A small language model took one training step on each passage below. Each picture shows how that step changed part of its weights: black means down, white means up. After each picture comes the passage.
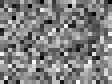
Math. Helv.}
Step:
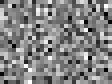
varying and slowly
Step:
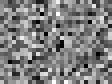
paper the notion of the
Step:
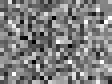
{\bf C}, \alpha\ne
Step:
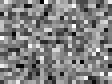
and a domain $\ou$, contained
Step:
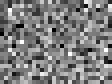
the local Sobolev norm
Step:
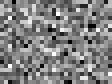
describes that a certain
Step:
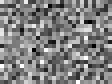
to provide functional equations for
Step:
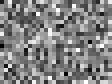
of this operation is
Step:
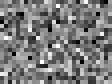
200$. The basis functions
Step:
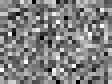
periodic cyclic
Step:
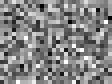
high precision.
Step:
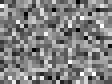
Daryl Chubin,
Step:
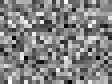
Let $L_n(u,
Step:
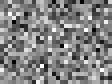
exists $g \in G$ with
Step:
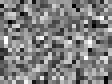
have built a
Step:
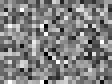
last term is written as
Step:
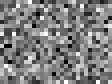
Let $\tilde{E}$ be the
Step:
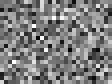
Among all the previous
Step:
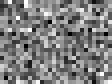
both the $i^{th}$ and
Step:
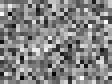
G]$-module is
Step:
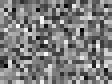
$G$ is linearly
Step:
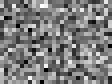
the stability of a PDE
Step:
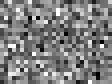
product between two $n\times
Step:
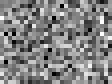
select arbitrarily
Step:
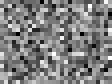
subspace of the space of
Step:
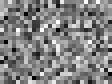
Hong's controller in
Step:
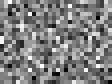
4) node[above
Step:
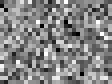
of within-subject
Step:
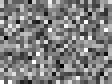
aware of is found in
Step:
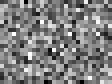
+\lambda e_0$ for each
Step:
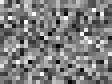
\begin{array}{cc} 0
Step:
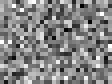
which may vary from line to
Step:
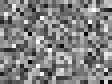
\textit{facets}. For
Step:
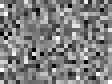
of the cylinder.
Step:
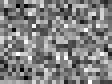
containing $\sigma(a)$.
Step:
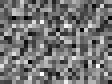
\makeatletter \def
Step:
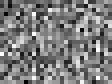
for each $p$ in
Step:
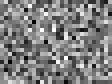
implies $G^{\left(
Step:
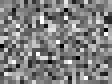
K_C)$$ is not
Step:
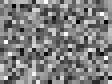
algebra is an Akivis
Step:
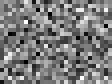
directly for $ \e
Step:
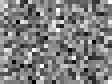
of the Lagrangian.
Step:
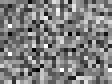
onto $C$, and all other
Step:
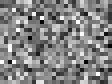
\widetilde{I}_m = 0
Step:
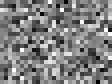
and the reduction of these
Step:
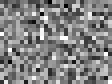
$X$. Then from the
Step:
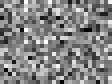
of the method by showing how
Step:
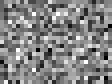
allows us to refute
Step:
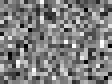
$\s$ of the tensor
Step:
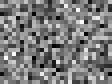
\alpha, \lambda\right),
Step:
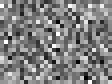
Clearly, if there exists a
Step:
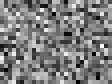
row, then $k\rightarrow
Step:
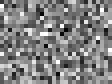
curve which separates the
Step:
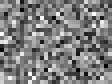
The curve $(\lambda,\| \bu
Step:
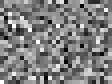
$y$ positive. Such
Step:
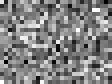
defined in Equation 7 such that
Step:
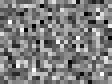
$\bQ$ to the linear
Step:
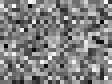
be a stochastic process
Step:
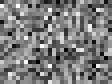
the result. \end{proof}
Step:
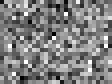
Projective Flatness \noindent
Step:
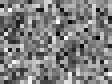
Preiss and C.
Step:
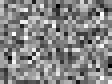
problems with this motivation will
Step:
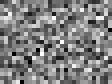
the circle. Hence we
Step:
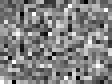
with $|P'| =\Omega
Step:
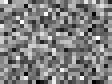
with positive probability. By the
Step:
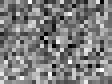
{\it Laplace}
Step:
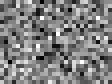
where $\overline{D}$ is the
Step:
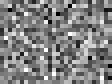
Zone”, represent
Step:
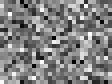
vector space but rather in a
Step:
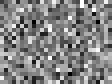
{\small \textsc{Z.
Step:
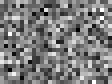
Lie Type,} \newblock
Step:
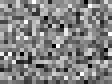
Team in Colleges
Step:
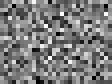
the main theorem. After a
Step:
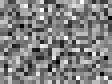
the generic nature of the result
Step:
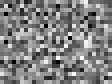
corps local $k_{v}$
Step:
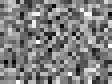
take a non-zero element
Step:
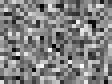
higher order precision than
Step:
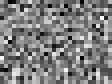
conclusion, $F$ is
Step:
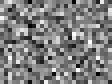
$\bff N\rightarrow
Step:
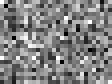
integration points through the
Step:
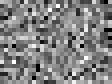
it suffices to assume that
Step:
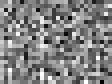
$V$ is a tree on
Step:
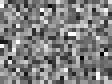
field, where $\omega$
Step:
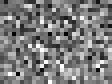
$t\D$ and let
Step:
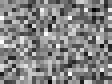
selected electrical
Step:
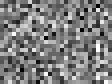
for all large $t$
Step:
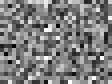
α and β.
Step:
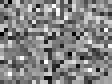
on a noncompact
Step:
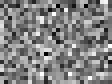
heavy dependence on the
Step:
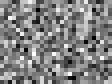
final time and contour
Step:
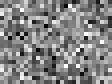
tends to generate a more
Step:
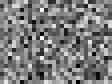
for all $1\leq
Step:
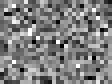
x_3\}$, not enough equations
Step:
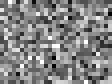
that the next value to be
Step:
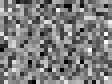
and $G$ has no edge
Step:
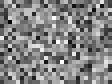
is desirable to
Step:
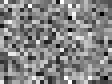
analogues of classical
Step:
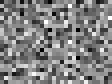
it may appear that the choice
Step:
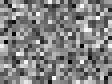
first author's preceding
